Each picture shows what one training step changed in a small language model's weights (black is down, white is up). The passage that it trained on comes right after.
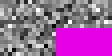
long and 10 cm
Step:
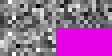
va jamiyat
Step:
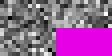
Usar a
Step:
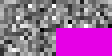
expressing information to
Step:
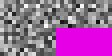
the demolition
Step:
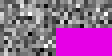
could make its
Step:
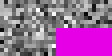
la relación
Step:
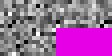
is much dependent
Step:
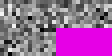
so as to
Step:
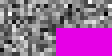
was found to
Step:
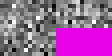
can focus their
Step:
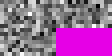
factors of the
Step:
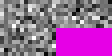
at the decision
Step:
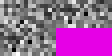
the use of
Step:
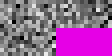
method. The
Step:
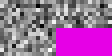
di R_B
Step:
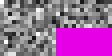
to build sustainable
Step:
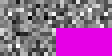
Spath L,
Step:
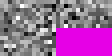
abertos à
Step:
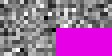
Maya, the
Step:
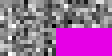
groups, out of
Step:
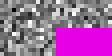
now she
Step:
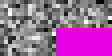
data collection related to
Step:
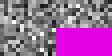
In addition, the
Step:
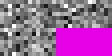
respondent's assessment
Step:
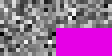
Gut health,
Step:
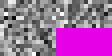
competing interest
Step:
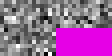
it might not
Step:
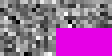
dan SMA Y
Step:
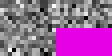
versam sobre
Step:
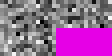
registrado em
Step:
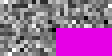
in the agent
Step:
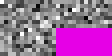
standard deviation
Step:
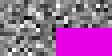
development on the
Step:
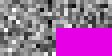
A IA é
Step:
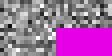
bilim va
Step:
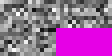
able to
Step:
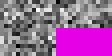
oculta -
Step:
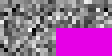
n'est plus
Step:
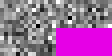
a proposé un
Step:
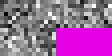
and mortality
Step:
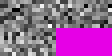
be dynamically
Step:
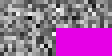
etc., and
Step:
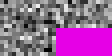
of voices and
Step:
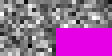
from the other
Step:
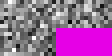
assessing students.
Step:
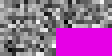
category of
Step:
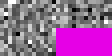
Meeting this
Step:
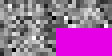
own information, but
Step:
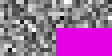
that aligning
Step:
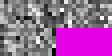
opportunities for
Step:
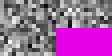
this we can
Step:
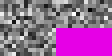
have been able
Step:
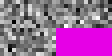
support the findings of
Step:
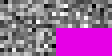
mumkin. 5.
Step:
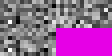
the hardware
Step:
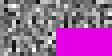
« ما
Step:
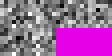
connected to
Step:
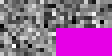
формувати у
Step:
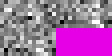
growth phase, and
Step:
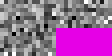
технологий на
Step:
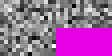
authors and
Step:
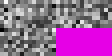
the European Union
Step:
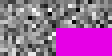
an effective community development
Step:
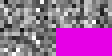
con la integración
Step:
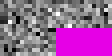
board is provided
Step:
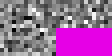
development of human
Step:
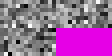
curves for
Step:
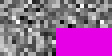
our intuition
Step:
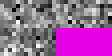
continue their
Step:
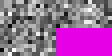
is related to
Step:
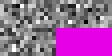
monitored by both
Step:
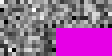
content provision
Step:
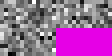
depending on the
